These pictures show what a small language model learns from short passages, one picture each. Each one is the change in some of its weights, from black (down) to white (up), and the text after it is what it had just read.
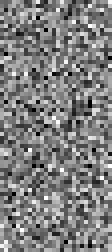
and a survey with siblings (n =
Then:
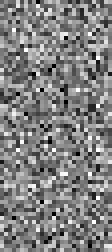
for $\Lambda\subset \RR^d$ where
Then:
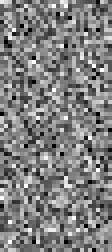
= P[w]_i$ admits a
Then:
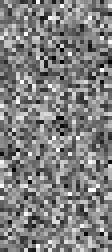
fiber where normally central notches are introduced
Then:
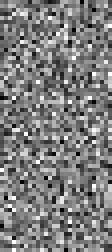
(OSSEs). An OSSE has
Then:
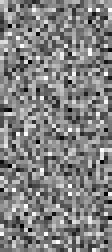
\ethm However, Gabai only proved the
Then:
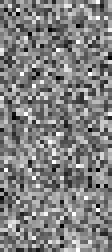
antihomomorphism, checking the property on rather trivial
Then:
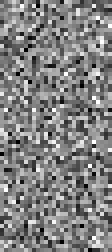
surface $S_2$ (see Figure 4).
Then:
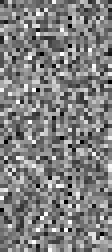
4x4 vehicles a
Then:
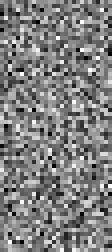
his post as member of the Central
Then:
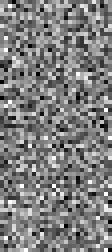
field before the field change its direction. As a result
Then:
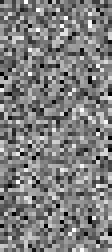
range. While this approach is suitable for
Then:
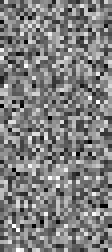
random number generator, speeding up the sampling
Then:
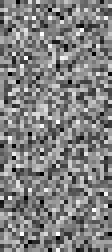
using flow $u_8$ is doubled
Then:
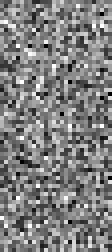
a locally strongly convex hypersurface with parallel
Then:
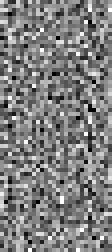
\begin{figure}[t!] \centering
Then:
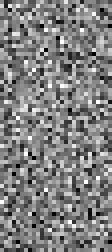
the algebra is trivial. Bajo and
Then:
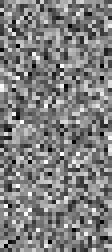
the unilaterally controllable node subset
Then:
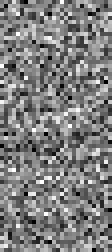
to the group of multiplicative arithmetic
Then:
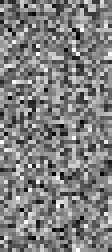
focused on examining how young people are
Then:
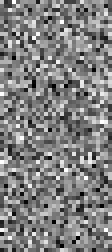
the group orthogonality condition, we also get
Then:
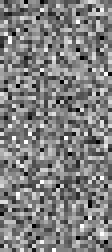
\noindent {\bf Definition} {\it We say
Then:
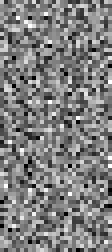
a minimal translation on this group. There is a
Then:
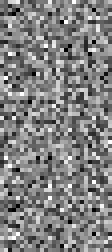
{single-level tensor-train
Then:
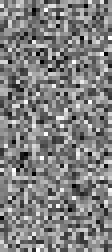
through each solution to remove dissolved
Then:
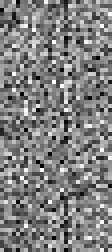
ACTION project have been improved by the
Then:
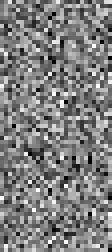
Evaporation results in variability in the
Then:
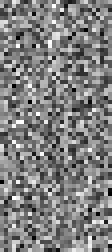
who seeks for the means of removing the
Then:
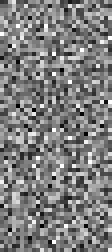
knowledge.” The CFI defines an
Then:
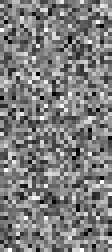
In the proof below, we mainly analyze the
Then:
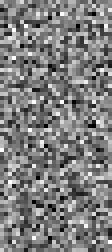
not have to be in $R$. Recall that
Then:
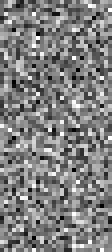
to Alaska each year to spend
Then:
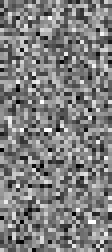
an equivalence of group objects $\mathbb{G}_m
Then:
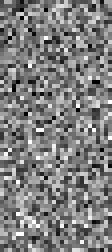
needed for these actions: semantic
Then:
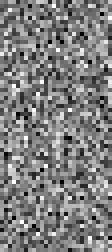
Lemma 11] The ribbon linking number
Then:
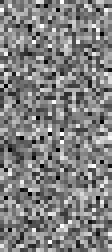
atomic bombing; there is
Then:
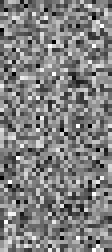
must be able to use the information obtained to create
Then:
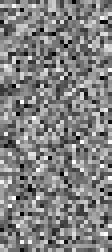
infectious horsepox virus
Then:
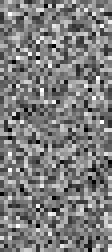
at least for one $i\geq 1$, the
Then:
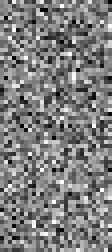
and control architecture (representation
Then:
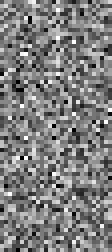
facilitate nitrogen acquisition,
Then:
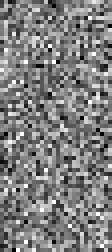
of the $\Sigma_{10}$-orbit of
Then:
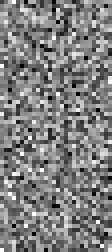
composed of highly-authoritative
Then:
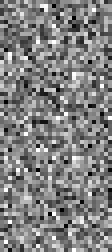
%) for different incidence angles including the
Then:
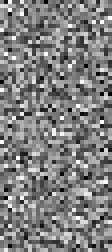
that if original secret is of size
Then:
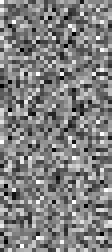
this person has skills in oral
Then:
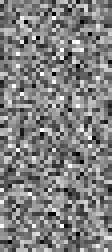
is the gradient of the objective function at the
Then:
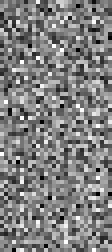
$\bf L$ of finite diagrams in
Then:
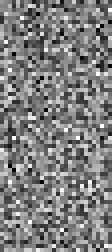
the case then Lemma \ref{lemtan} gives
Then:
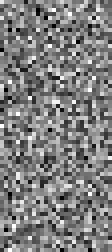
$M_{\varepsilon}(\lambda )$ with $\lambda
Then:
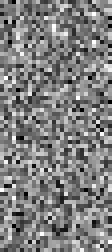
frequency domain of the SDEs given above. This
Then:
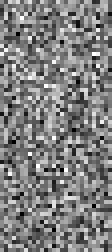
and large scale multiplication. Unabated as the
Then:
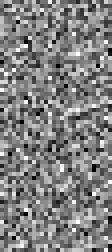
together for the common good of all, across any
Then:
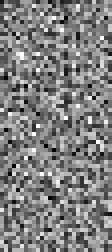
spectrogram, $*_{ft}$ denotes
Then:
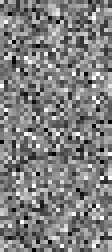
follows that $\al_1$ associates a
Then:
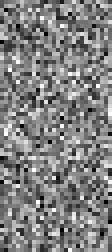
feelings (Haken, 2004).
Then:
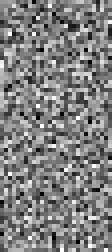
injective. \end{remark} The following lemma
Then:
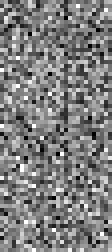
$X$ be a normal projective surface with
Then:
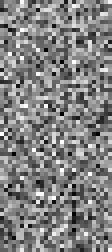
lies in acceptable range with less than
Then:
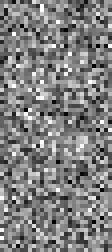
$\sqcap$ is commutative, associative and
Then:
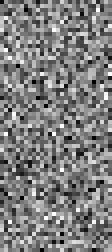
communicating with other networks. The coordinator or
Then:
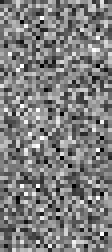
were investigated in the present work include thickness
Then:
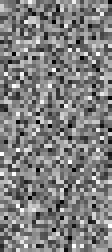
are *Rutu* (Fertile
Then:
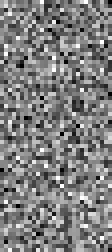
Experiments were conducted in accordance
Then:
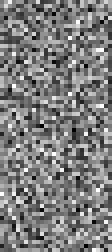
in case of a change in the unit of
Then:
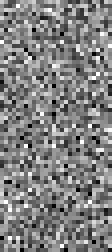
to perform the following three proofs: (1)
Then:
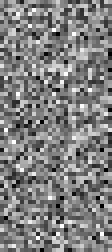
provide a systematic account of these observations,
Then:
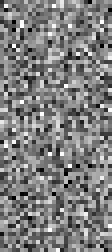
future connectivity growth. The NREN
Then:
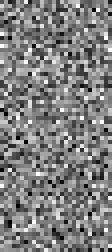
I_V=3$, a minimal free resolution of
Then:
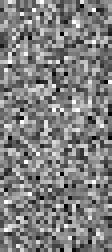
based on my PhD thesis. It is
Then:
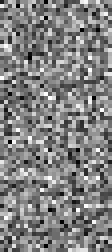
the elite, actually serve to
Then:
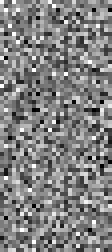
dataset pair that provides both free-viewing and
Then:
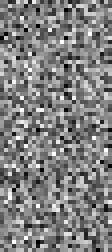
likely AFFF impacts. *Water
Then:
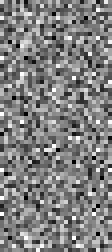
= \inf_{\pi \in \Delta}
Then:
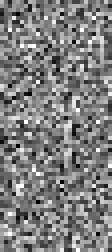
Jacob's ladders we have shown
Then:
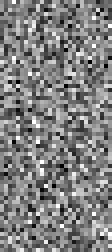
reality, taking into consideration the dominance
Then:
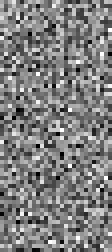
accuracy 88.7%, and Sarra
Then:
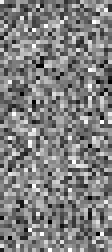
And this can be seen in the action that was
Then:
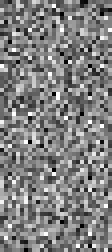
2$.\bigskip \textbf{Example 6.}
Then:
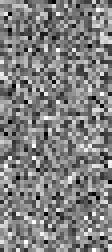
graph corresponding to a subgroup generated by two arbitrary generators
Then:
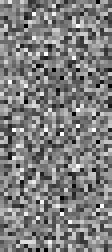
was collected in plastic container and
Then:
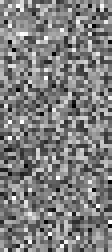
dissolved in ~8 ml water was
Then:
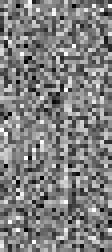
experiment is given in tables 1 and 2.
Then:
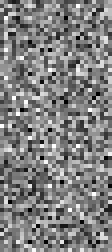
$k$ be a number field. A
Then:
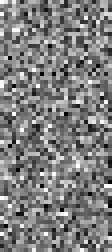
induction on $k$, first observe that when
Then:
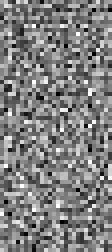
< \infty$ such that the iterates
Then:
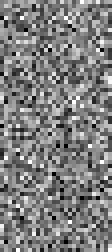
corroborated the unrelentless needs of
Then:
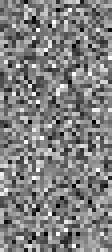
of Fe-nanominerals within
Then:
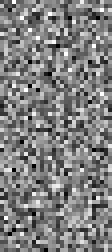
Remarks on rank 2 stable vector bundles on
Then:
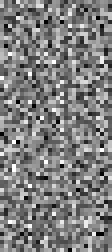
Again, assume that we are able to determine which
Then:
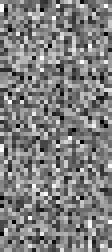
Ayad H, El Abbadi
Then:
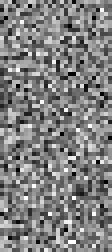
by sieving $[x,x+\varepsilon]$
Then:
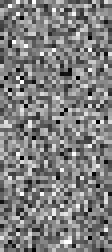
maximum degree. \section{Known results}
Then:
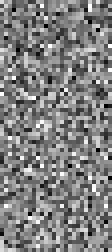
solutions of \beq\label{maxwco}
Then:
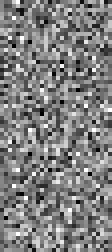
- application/json ``` { detail
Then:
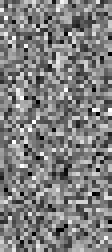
of mixtures of exponential distributions.
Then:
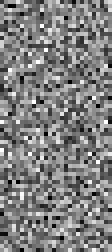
rank one. Hence, the canonical map from
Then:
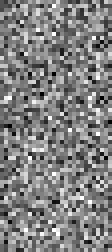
и поэтому
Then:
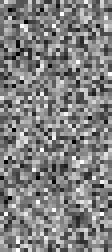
participation, and quality assurance in
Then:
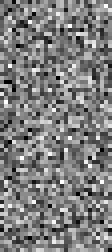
families. Survey Report on
